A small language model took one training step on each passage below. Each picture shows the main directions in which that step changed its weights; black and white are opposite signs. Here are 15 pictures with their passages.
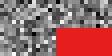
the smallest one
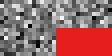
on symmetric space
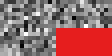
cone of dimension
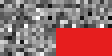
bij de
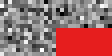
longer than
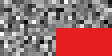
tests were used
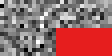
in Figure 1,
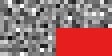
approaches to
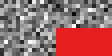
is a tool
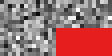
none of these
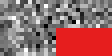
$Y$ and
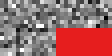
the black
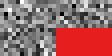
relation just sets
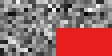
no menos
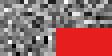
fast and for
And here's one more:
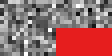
In view of
